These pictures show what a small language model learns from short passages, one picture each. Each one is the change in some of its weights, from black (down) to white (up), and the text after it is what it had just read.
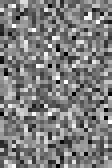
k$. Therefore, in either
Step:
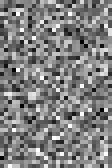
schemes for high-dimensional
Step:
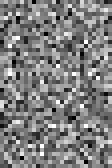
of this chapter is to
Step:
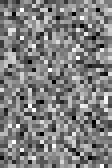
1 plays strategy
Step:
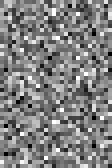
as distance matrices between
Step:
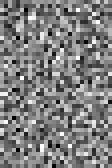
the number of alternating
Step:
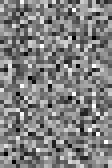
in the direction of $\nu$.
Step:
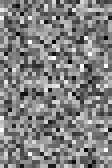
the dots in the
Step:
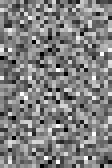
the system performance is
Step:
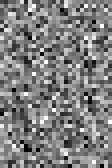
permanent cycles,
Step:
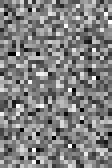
of bipartite graphs to
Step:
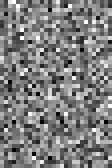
convergence of a reversible
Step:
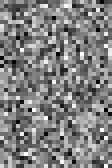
$k$-module, to
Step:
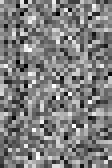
On the other hand, by
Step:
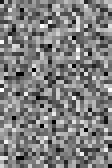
is reached.
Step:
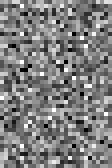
\] with $\lfloor
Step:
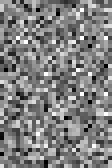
that $h$ carries
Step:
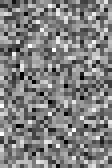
to a path in a path pair or
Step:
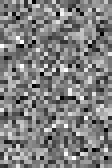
of which is computed over 20
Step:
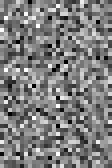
under the framework of Theorem
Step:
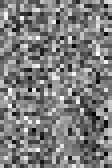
\leq j \leq i <
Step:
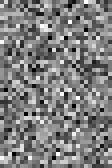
1's. They correspond to
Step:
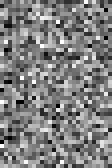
the following inequality is satisfied:\[
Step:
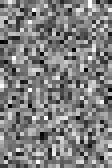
$L$ is ample for
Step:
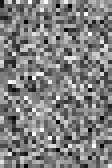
as a dense subset of the set
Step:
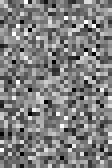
one wishes to apply
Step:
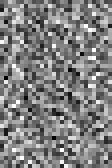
x\in M({\mathcal
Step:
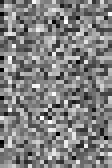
freedom means that a
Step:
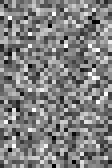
energy to be:
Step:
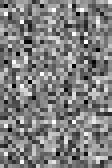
2} \xi_j \otimes
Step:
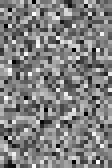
this equality into the right hand of
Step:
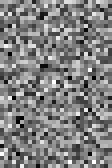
it into a right child as
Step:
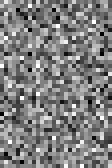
action to be effective,
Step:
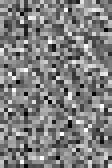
the $\UA$-modules
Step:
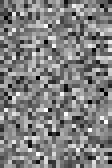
some facts about generalized
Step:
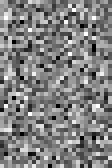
corresponding time and temperature
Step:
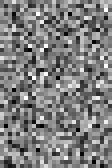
except for the case
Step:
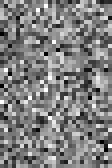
we have \begin{align}
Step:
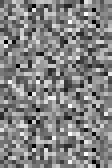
subgroup of $\PPP
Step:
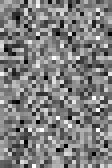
with center at the point
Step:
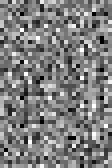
acquire the parameters
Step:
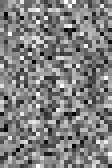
regularized optimization problem was formulated
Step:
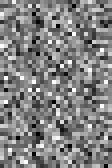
(MDTE) and
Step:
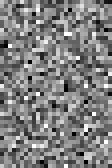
will use $f_{Re}$ and
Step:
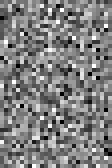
in \cite{WZ1},
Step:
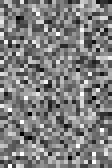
is a statement of optimality.
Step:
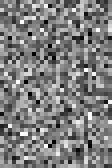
$z=0$ given by:
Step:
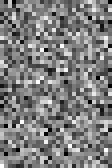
the classical propositional
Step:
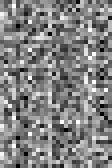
\end{equation*} where
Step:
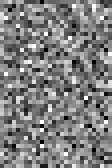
$n\ge 0$, there exists
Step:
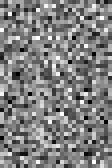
out evidence through a
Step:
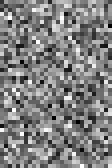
is $\mu$-positive, then
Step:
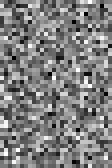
the Hausdorff measure
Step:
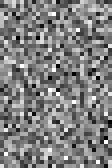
of material A is
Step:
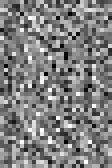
the set of vectors in any
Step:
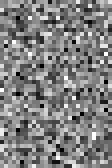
point is contractible. We are
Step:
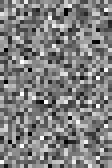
The continuous (in time)
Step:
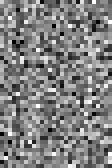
lies in a domain of
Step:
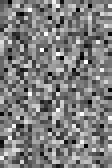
the feedback output,
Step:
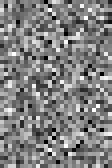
spaces and extensions of
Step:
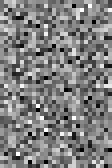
$r$ at time $t$}
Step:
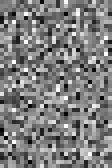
modified extended direct
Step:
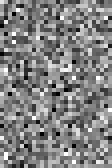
Hence $y \in \m
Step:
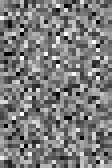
between the proposed and the
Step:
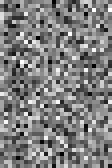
the Cartier operator (which
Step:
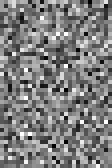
as a Banach algebra of functions
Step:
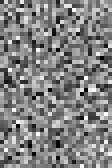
have been studied in the
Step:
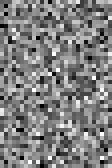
Then $P_1$ is
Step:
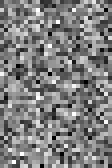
strong continuity Conditions (S).
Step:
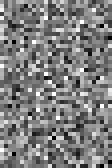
time slabs and the partial
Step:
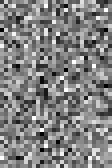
to have at least $3$,
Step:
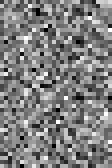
are given. We can regard the
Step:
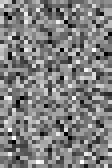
while achieving
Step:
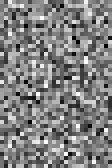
moment map $\nu :
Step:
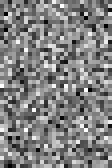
marked with the
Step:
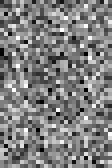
of Chapter VI in
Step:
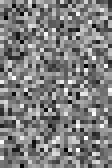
the previous families
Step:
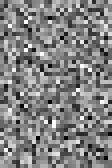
These improvements enable
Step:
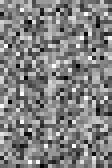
\hline $r$ &
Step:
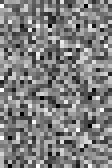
exchanged.\\ As
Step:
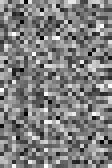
or other assumptions. We
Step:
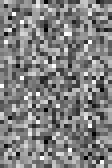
$X_j$. Hence we may
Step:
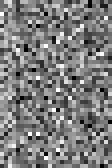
n$ are force terms, which
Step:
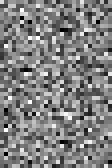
positive solution of this problem under the
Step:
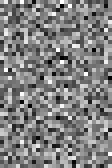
of our original problem %
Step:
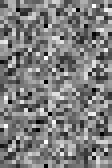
that \begin{equation}
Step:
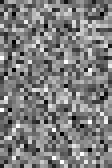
for every $m\in
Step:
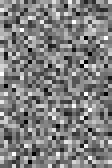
as in these dynamics the
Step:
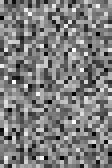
easy to see that if
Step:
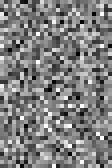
and the post-front
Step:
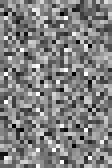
term is understood under the
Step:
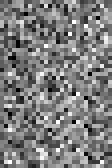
Federal de Mato
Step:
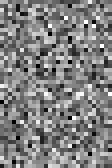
$G$ one time. We obtain
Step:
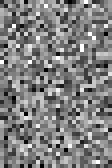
a consequence. The system for
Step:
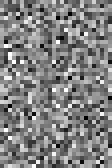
on the development of
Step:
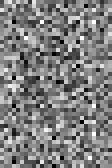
fatgraph counting argument
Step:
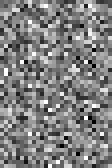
\CC$ be distinct points and
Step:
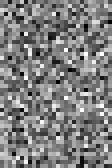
squares of higher
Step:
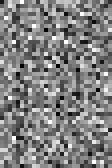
be described as follows. As the
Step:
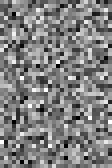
has rank $1$ for all
